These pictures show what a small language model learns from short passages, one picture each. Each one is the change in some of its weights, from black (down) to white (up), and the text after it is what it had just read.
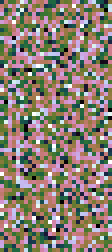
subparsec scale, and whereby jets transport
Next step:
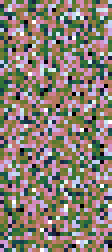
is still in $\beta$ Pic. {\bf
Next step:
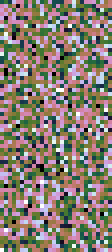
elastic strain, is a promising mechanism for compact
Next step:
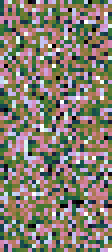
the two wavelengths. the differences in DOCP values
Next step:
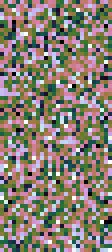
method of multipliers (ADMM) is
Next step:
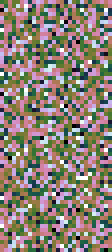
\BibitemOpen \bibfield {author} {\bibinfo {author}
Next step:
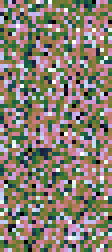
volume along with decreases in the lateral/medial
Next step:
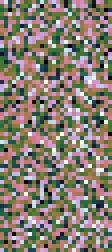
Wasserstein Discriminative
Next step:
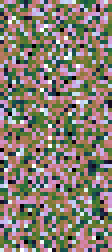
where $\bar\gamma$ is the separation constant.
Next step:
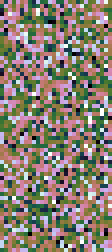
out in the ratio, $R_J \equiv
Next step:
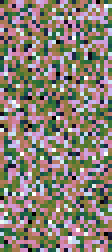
is the universal constant of Lemma~
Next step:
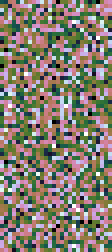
radiometers, operating in the 23.8
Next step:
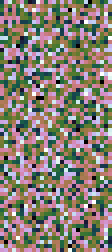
the number of pixels that contain a spectrum. %
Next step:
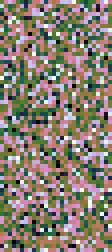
where $h$ is the altitude of the
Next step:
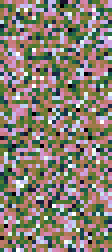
Ref. \cite{Li2023}. We focus on an
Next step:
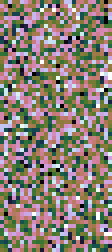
by experience; it has been proven that it
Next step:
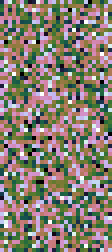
the precise generation of the four-qubit
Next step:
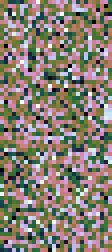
in understanding brain aging and cognitive
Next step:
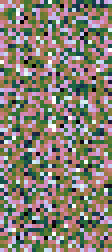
widths of the $ZB$ and
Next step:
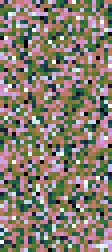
well defined facets, 50 - 100 nm long,
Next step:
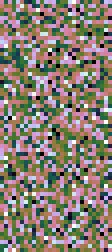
to the LLM recommender to generate
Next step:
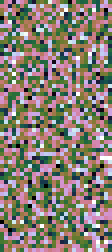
black-box targeted evasion attacks that
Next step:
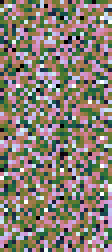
by solid state eutectic melt reaction
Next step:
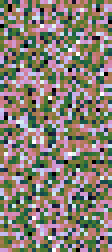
participates in ISI/FSI with the target
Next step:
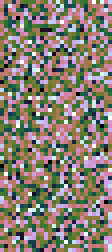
dies each and every time that a tiny feature
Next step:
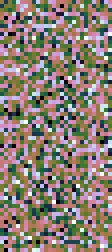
approach helped us identify key studies, it likely
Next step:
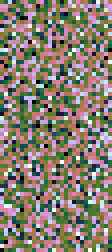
oscillator Hamiltonian and a fermionic part which reflects
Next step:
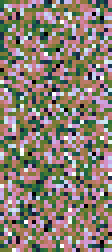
PE-PMB filters have very similar
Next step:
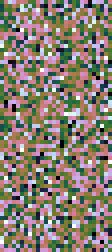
Cornwall's model which fits the momentum
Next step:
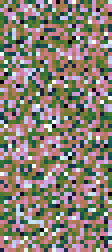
particularly effective in capturing local features and characteristic
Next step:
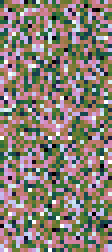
be computed given only the result of A (where
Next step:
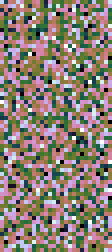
is independent of whether $T>T_\c$ or
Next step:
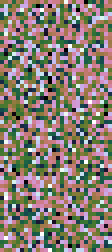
brief description of the string theory representation of the
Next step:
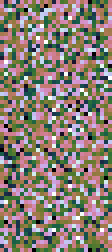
For each construct, we select the item with
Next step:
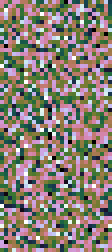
frequency values in different bins according to particular
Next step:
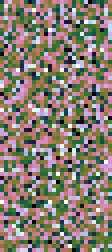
quantum effect is increasing and so the non-linearity is
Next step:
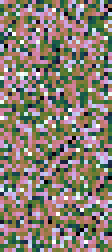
receptors and ligands are normal
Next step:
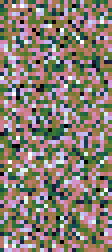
data \citep{Yu2021}. These techniques are leading
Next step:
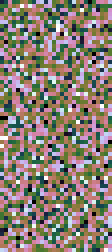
Figure \ref{fig:TSO}. On a lower
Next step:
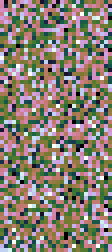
yields a code that attains the expurgated
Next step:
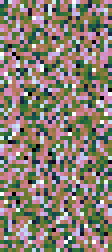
(red) for each component are presented in
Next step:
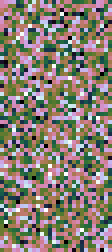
incentives and cash flow of 15 years.
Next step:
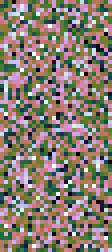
analysis of the problem, reporting our results in
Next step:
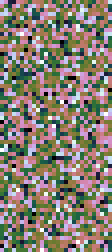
c$ where $c$ is any constant integer.
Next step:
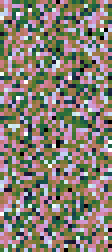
Basel, Klingelbergstrasse
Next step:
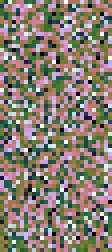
L) = \frac{\partial E(t,
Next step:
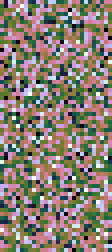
in the calculated spectra. PL and reflectivity images
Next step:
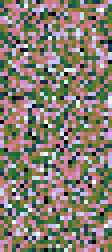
schemes. \subsection{Emulation Results
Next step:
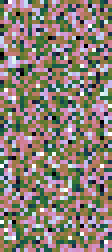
F953N} A similar approach was used for the
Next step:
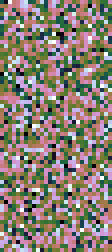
FRET metric under dilute-probe
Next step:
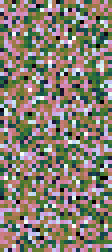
boundary and bulk Yukawa masses to be the same.
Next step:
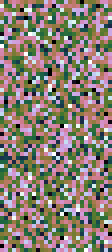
stable LLP. Considering
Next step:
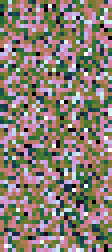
ALPs. The CAST limit, some
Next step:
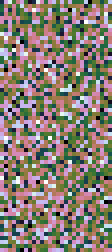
the newly commissioned vortex mode of the
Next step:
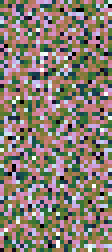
but never rises above unity (at least for
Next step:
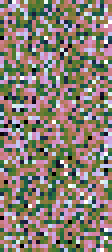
\def\newblock{\hskip .11em
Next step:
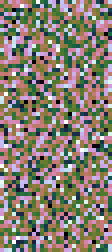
condensate which appears at a high scale.
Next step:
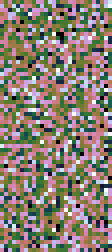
addition, we used GR to construct the rank
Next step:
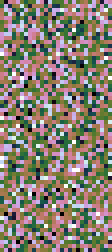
have to be much smaller or vanishing (see
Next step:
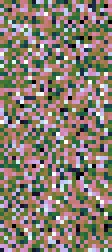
resonance state wave function spreads into both
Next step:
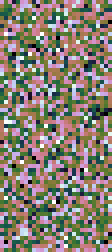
outcome (although in this model, the
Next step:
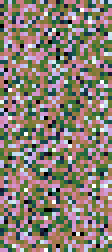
Albrecht, Pedro
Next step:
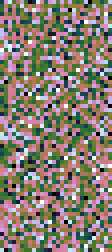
the presence of a relevant deformation was anticipated
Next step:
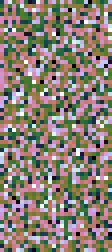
the public (Vella, 2018).
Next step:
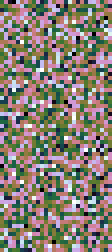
becomes colonized could reasonably be supposed to depend
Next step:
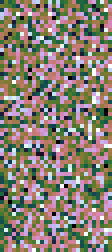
systems. It arises in numerous industrial applications
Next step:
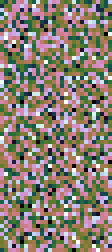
three relations are consistent with each other within one sigma
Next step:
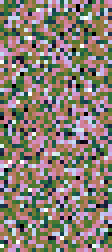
as $\alpha_{\max}^m$. If we increase
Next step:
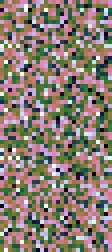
\simeq 4 \pi \alpha_s \;
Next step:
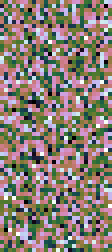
sake of comparison with observations, in this and the following
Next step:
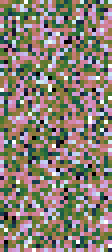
panel, fixing $A_s$ by best
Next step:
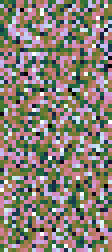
Germany's Excellence Strategy within the
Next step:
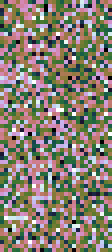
SO coupling (see Supplementary Information
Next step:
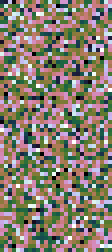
use adaptive filters to identify the echo
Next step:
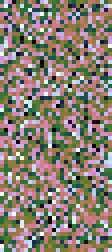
be obtained by imposing a bichromatic lattice
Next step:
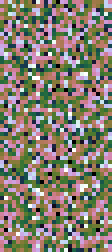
most of the energy of the incoming particle.
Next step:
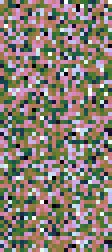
of $t$ as $D$ increases.
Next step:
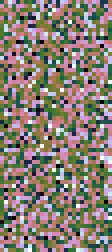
is a pseudoscalar that plays
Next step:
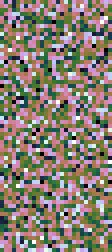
backflow to the respective master sequences. Let
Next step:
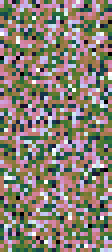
outcome (columns) and returns the
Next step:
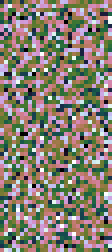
humps at higher energy. The pre-edge features
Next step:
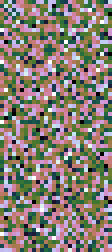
multiply the template with a factor of 10 and
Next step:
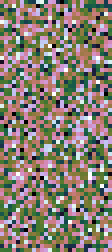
flux values of $k\Phi_0$. The
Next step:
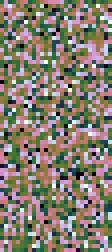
chains in the spaceprotocol
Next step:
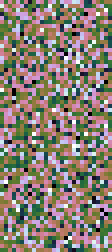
and could be absorbed in the water with a probability
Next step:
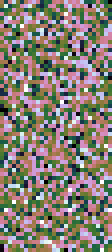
dark matter candidates. WIMPS have masses in the
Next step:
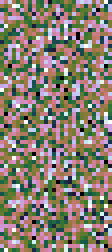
as $p_l(r_l,\theta)
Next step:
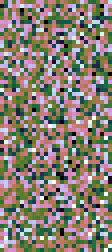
$\RR^S$ show almost the same
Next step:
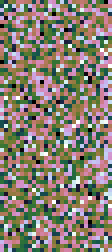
price, or other. Top heat map: the
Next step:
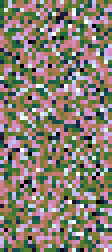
The CXC-SDSS cross-match
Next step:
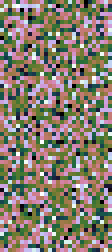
0$), $\epsilon$ is the atomic transition energy,
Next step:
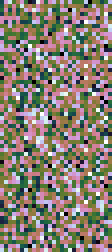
the current execution with equal probability.
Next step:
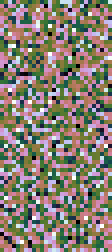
of the massive axion is then given by \be
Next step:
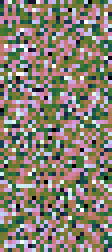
the European Communities under
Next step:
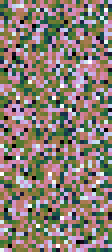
$z_{max}$, and $n$. Their most
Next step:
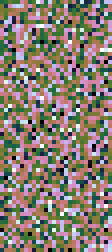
sources --- e.g., atmosphere, sky
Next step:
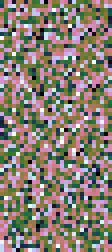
same factor on the other half. The evolution of the
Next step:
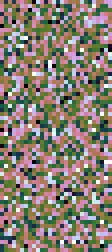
tank. (b) Probe A and B
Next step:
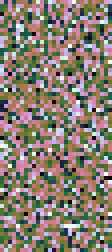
on Ewald type summation technique exploiting
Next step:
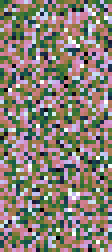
subinterval is judged to be a
